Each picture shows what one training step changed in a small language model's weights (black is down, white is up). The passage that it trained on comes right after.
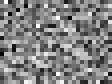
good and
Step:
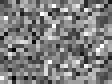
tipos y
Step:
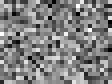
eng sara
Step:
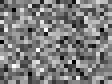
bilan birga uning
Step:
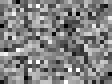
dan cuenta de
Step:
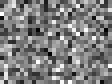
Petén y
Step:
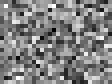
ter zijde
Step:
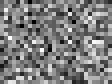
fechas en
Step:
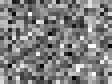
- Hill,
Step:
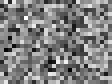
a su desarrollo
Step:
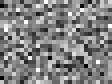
que tratam do
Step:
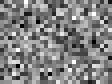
средства и
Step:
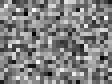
analysis of the
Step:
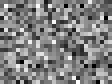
proved that in
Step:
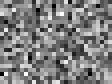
con el público
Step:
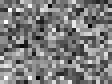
Dat het
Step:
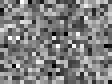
de tempo,
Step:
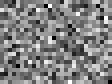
liées à
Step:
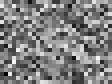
chiqarish uchun
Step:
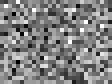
niet meer
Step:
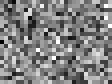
tenga significado
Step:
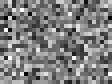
literatura estudios
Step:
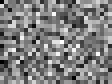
nos faz
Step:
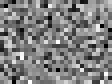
macht deren
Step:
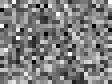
ajustando las
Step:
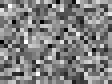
acordo com
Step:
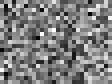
com grandes
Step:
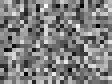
a la posibilidad
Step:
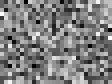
REL produites
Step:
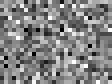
обряды и
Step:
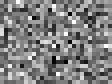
temas. En
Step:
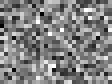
ta'lim –
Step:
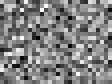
Além de uma
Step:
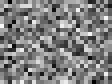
hitung di
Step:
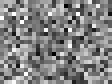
el discurso
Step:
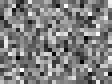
– un teren
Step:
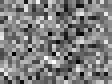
не может
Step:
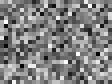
combining the
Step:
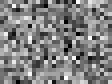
матки и
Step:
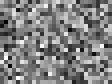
entrando em
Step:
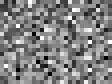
to support data
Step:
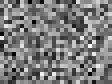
en 4 sistemas
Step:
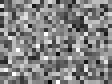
imkon beradigan
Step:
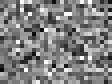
for technological
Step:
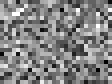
criança com
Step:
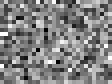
Brasileira de
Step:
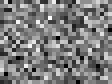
digital era.
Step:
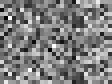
olish mumkin.
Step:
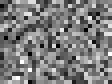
para chefiar
